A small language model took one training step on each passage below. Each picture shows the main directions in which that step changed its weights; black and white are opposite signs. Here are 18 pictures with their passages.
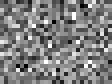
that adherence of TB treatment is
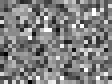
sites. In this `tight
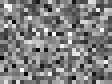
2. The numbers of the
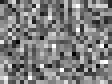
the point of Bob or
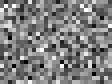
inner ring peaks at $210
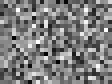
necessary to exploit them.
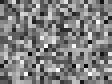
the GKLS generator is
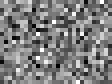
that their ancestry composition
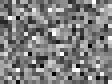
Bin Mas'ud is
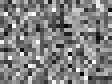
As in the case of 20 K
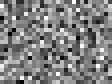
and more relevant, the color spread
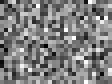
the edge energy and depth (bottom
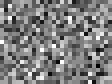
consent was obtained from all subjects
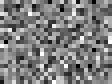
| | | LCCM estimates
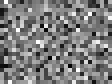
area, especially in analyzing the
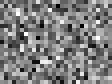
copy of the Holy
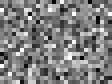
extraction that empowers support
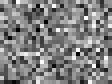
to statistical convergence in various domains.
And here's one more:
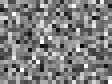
for the same example, the periodic
